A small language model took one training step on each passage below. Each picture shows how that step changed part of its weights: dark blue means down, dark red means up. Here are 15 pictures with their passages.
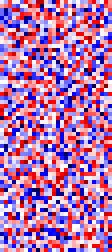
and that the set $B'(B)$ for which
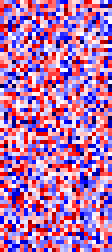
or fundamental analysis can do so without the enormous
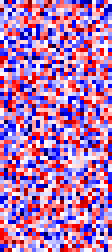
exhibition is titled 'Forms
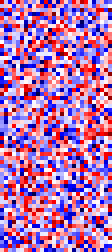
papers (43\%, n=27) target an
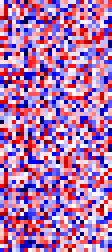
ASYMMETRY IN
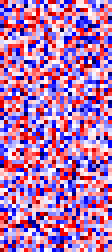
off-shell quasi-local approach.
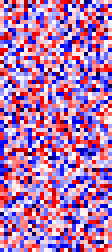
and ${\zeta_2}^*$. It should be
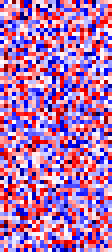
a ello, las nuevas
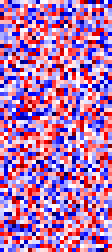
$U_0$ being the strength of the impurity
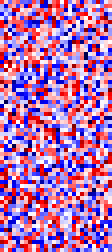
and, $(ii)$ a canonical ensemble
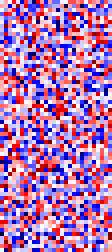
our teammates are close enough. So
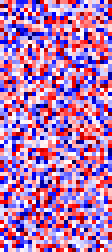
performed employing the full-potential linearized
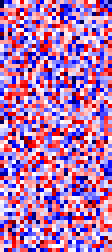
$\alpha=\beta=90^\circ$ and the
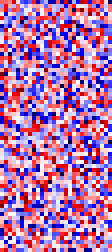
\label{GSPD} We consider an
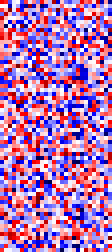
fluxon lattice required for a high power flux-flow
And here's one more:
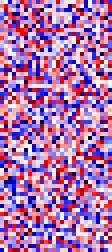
distributed throughout the year. There are
